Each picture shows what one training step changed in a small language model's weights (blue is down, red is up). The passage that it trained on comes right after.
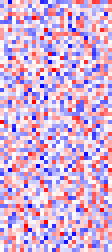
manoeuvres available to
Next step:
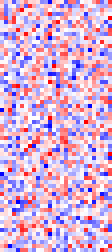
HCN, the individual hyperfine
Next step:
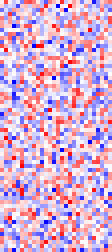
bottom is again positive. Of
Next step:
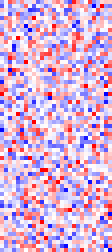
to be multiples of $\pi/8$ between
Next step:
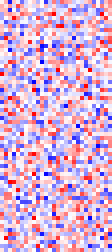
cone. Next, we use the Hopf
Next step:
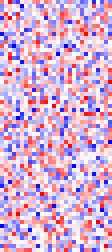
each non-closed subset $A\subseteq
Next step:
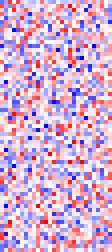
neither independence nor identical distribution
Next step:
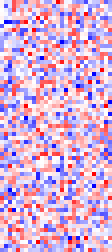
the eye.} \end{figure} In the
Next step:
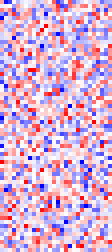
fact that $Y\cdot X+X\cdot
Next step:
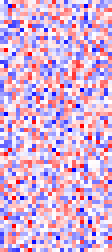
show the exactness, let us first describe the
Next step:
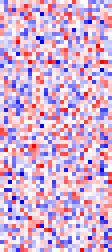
Meeks III for discussions.
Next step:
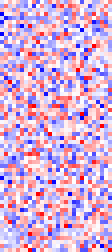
shall see in Example 1.8 that this
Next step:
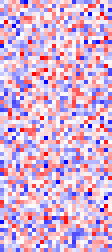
the point $x=a/2$. At this
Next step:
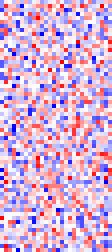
red}})=0$ for all closed points
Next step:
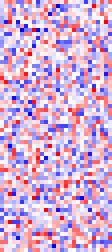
in the ball $\BB(0,C)$
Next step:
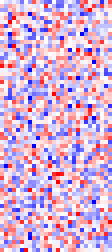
s_L)\in \mathbb \R^L$
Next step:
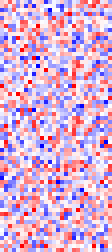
is defined in the following way: $$
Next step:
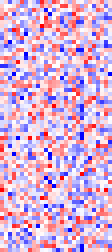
\mathbb{Q} \ar[r]
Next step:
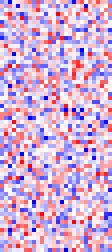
we investigate the time evolution of this
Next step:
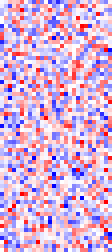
properties and dynamics with high realism. The
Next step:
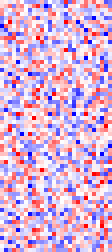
N., \textit {University of
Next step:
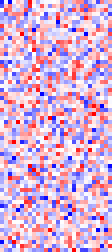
find it instructive to compare the
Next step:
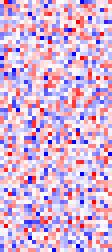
of $\RR^{d}$ for the standard
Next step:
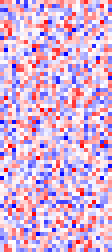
is opposite to that of $f$ and
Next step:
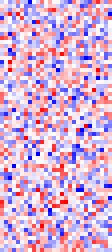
\pm i \sigma^y \right)$. The
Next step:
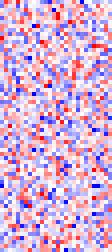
and numerical simulations of the underlying
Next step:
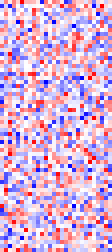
$\Gamma(t)$ can be identified at the
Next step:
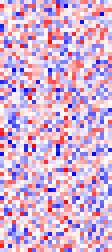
plus 2pt minus 1pt
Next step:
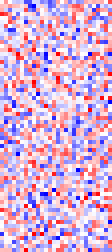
the authority gets back the state
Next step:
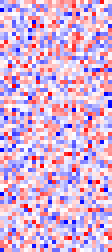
by the addition of electrons but not by
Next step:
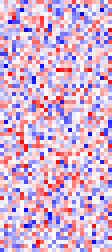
limitations observed in both natural and
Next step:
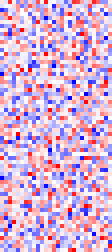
widely-used tool to tailor
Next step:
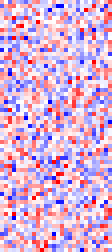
scheme over $\Fq$. Following
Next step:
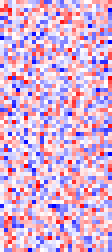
direct estimate of the dust extinction, and
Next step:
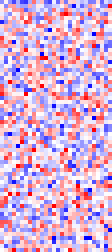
48 countries. \newblock {\em The
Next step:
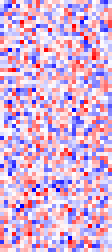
not play a major role in ice
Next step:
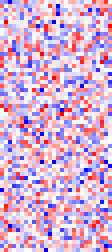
of residues modulo~$n$.
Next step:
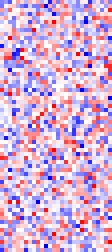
In this section we present tools and lemmas
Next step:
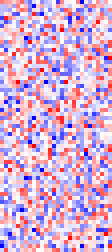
some ways related with the attenuation
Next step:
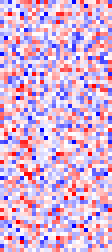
been investigated in simulations by
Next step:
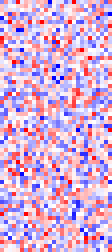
we give some (potential) extensions of
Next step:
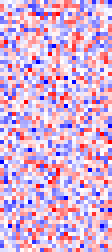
enhancement also appears for the case
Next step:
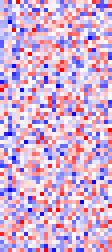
posterior. In the published
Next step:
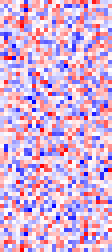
were introduced and studied by
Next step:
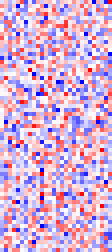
nodule detection relied on
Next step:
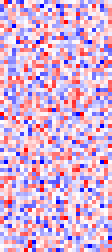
with respect to $z=0$ --- it
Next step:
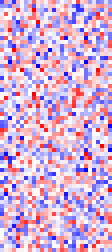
can be verified that the eigenvalues of
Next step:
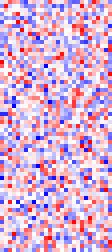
sets that we call \emph{word
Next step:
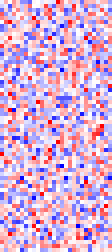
those listed in this paper, it
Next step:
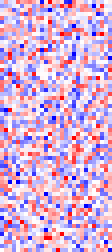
right $\cal{A}$-module structure
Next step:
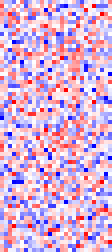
\overline w \circ h)(\partial
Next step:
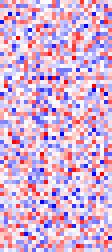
to a structure of the second class in $S$ with
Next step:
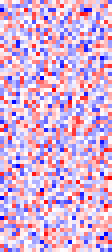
element-wise non-negative. Thus,
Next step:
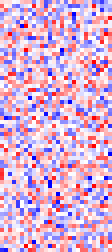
\cite {Melzer00}. Confinement
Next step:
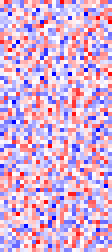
one. The strict convexity of
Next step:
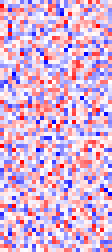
of feasible solutions. We hope that
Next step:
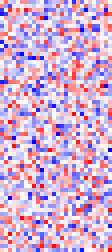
mechanism, we shall in this work consider
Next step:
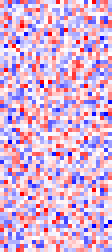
is associated with multiple radio sources with
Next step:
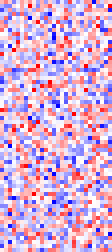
frequency decadal SST[9]
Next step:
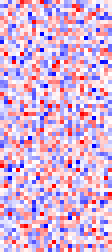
H$\alpha$-[N II] complex
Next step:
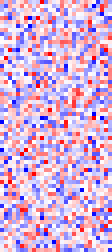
results for the $GCS$ of a curve
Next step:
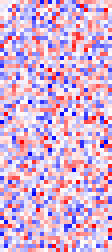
we analyze the index for finite $N$
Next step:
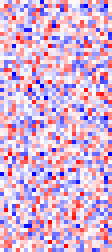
is devoted to the study of forward
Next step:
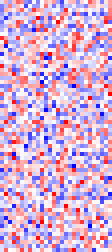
larger average counterflow is
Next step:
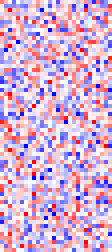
fluctuations. As examples we will consider
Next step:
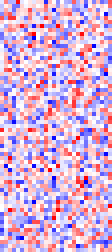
convected passively with the flow.
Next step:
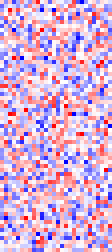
For example, at $k=2$ the equation one
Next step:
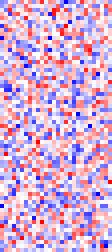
are certain roots of unity in
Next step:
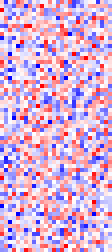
& $3 \times 3 \times 128 \times
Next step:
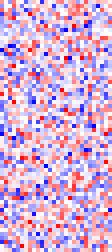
fine-tuned so that the mean
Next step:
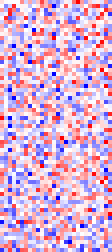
{Phys. Rev. A}, volume
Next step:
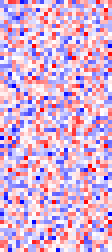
these, the TF region occupied by the
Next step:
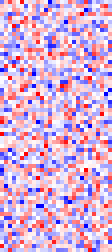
Nernst statement. This discovery
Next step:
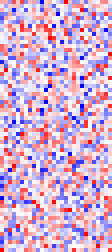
endowed with a {\sl regular
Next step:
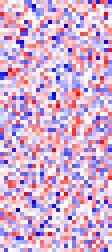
instance, purity is determined by the
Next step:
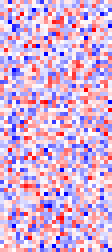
specific case of color octet
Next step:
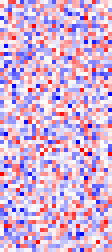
theoretical significance and practical
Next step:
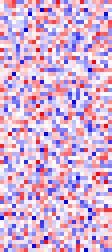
)-\mu _{\Lambda }(\lambda
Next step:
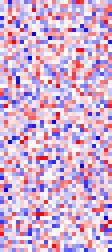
and for large enough $n$, the term
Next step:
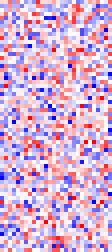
integration in $I_n$ to the
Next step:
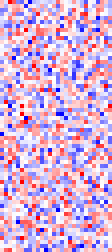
We have already seen that for a pair
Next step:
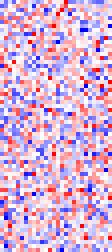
the equation $E x_1 v^l_j
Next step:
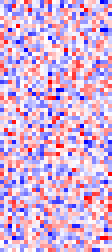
stock price volatility is
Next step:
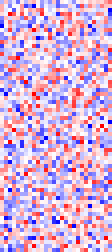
see the dashed line. Again,
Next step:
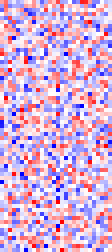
F(b)=b$, or (ii) there exists
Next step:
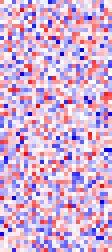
(left) and unperturbed energy $H$
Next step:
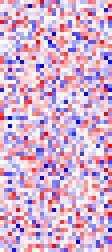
Phys. Rev. Lett. {\bf
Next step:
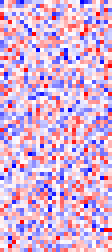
noncommutative $L^p$
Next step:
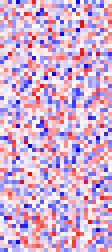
The lack of next-generation
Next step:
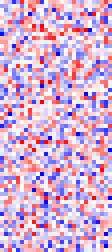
on performance: the loss of
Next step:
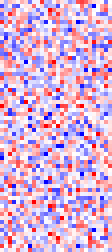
the function $\Phi_{\gamma,\delta}$
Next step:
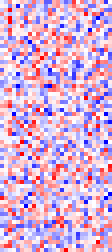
The second part of the theorem is contained in
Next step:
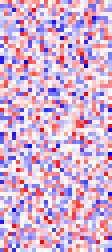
a multi-directed animal; this can
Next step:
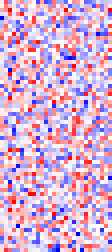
proposal we must now compute
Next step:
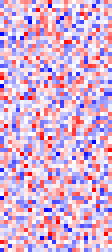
is an LQ problem with positive costs similar to
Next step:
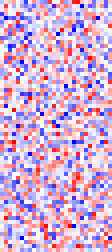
or by manipulation of the calling
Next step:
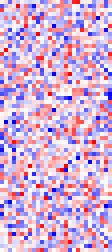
strengths for the three cavities,
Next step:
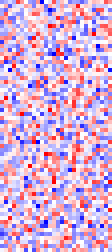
extra term in the transfer functions.
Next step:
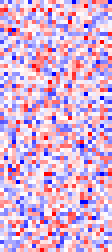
QED vertex to a point particle when R
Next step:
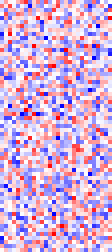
as the Schwarzian derivatives
